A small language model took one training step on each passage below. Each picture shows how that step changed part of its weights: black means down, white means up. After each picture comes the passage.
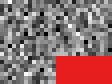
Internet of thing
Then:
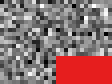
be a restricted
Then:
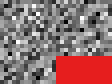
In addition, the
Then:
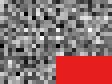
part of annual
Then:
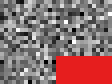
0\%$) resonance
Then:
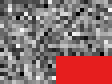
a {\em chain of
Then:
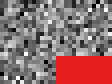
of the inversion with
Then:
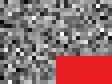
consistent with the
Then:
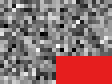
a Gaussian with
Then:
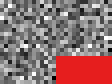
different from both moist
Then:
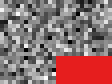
of the most suitable
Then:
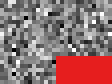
is stable well below
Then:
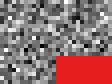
on the slit
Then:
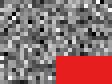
coherent searches
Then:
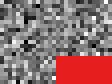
in $E$ by the
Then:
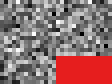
the property 3, for
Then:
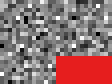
have reported on high
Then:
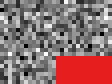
over the forces of
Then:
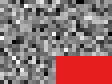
cannot focus only
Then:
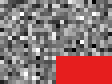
C$ defined by the formula
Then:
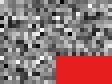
fluid flow
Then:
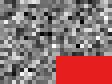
from $u$ to
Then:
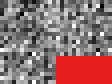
of the sequence in all
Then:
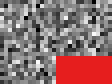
white color have
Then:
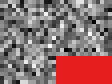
example) assume the
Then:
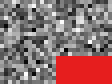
by Exercise
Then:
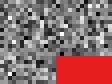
There are no apps
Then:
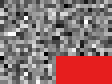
moves by the diffusion
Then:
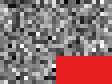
is convex.
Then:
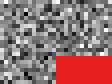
then the unstable
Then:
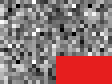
the approximate solutions to
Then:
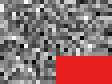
contractual document
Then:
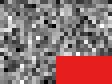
and is braided
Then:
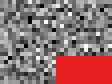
peak etc.).
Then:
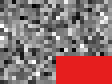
on $Y$ as defined
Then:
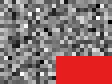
\nonumber\\ {\cal
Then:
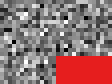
thousands of
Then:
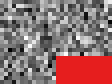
a vector space, then
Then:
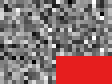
ion transient
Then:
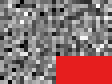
each individual position
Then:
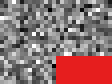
are adjacent if
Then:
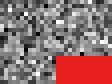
the mean of $Y$
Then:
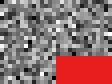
will affect the
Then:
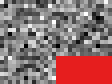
income tax
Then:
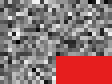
baryon number,
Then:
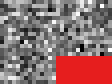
of distributions.
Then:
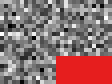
we have overplotted
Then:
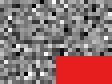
{\it Nucl.
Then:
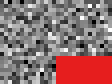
S4. Figure 9
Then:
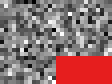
for Ki-67
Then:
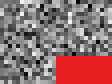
of the theorem 6: If
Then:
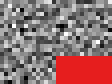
performed only for the
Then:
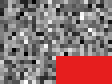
of different datasets
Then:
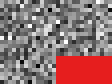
estudiantes de
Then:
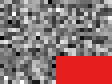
relationships that
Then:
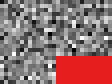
doing everything at
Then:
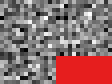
transfinite induction
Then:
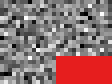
– Material
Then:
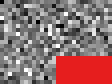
constant scalar curvature
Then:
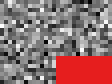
for each $p \in
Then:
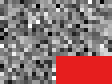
is an alternating group
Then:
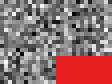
in and outside the
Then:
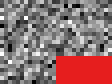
a small pilot
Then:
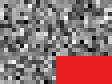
such as running
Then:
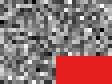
the expansion determined
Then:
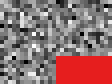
are a logical
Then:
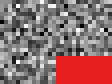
bound given in the a
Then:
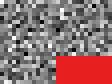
bright stripes on
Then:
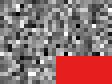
has commented that this may
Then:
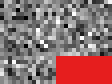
grants are the main
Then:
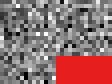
an approximate analysis. The
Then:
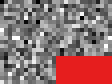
that neutrinos
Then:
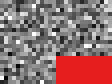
-- in addition to an
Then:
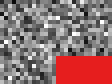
viewed as a
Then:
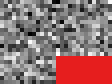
finite slope $\partial
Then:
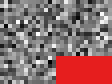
on the topic at
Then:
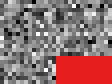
by an approximate expression
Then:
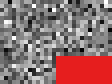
you don't
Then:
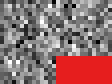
of amplifiers
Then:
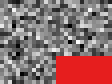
(38)$$ It implies
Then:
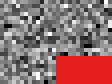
standards are also
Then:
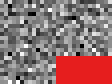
case, and we shall
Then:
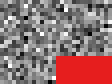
two complex geometries
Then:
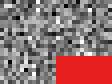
amount of
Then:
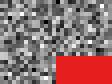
\end{equation} where
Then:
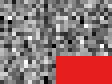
age range was 1
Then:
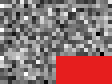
gravitational constant and
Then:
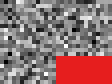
was to evaluate the
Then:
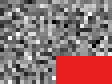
single matrix form for the
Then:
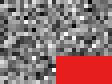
the constrained
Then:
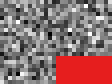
obviously false
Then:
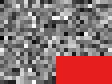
to classical plasma
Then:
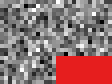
is associated with poor
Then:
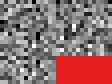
the continued fraction
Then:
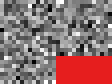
eigenmodes and
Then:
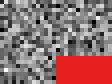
G$ is in the
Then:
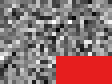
8$ processors. In
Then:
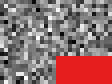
this Article:
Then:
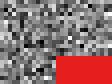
y \mid \mid z
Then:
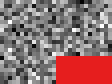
for CKD ND
